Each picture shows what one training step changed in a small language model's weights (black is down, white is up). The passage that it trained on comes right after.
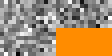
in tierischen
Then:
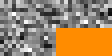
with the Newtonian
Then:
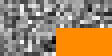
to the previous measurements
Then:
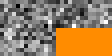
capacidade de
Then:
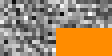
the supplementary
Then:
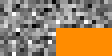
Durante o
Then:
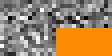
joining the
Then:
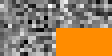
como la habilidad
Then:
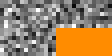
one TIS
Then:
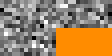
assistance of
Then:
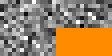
et al,
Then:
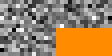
за їх
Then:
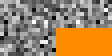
obtain a peak
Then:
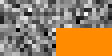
different from 0 or
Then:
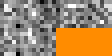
4 En el
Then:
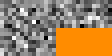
originating from
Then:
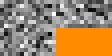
bilim va
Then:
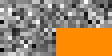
as reflected
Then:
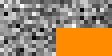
the contribution from the
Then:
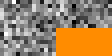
a notação
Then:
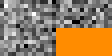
el caso de
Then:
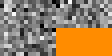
por cerca de
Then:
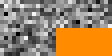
the contribution of the
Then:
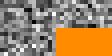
is most likely
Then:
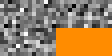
valor resultante
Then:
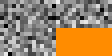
gradients it
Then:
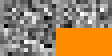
build the
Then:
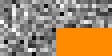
the equation describing
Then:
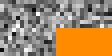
to symmetric
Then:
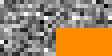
shown in black with
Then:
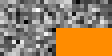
década de
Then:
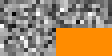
photon in the
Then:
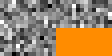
The simplest
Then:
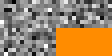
existing formulation
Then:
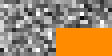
be transmitted
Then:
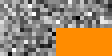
velocity (d)
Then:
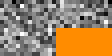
dependa de la
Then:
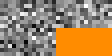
FI is the
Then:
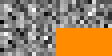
C NC
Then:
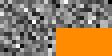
por siete
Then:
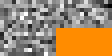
in reducing
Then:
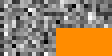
не має
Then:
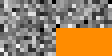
de novo
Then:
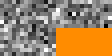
identity element
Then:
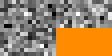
among them
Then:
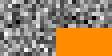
a function of
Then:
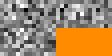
by solving the
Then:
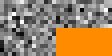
and S.
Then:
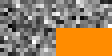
stage I,
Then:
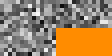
L edge at
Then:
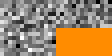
similar to the
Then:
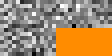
the laser is
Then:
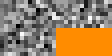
butalar va
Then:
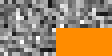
transmitter to
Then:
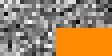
the values for the
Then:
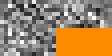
becomes almost
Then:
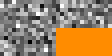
a $\pi
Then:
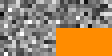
eng muhim
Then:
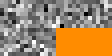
great potential for
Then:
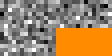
muhim va
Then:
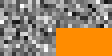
La creación,
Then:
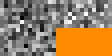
range, but then
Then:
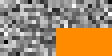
the linear waves
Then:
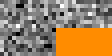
the TEM sample
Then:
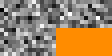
as temperature or
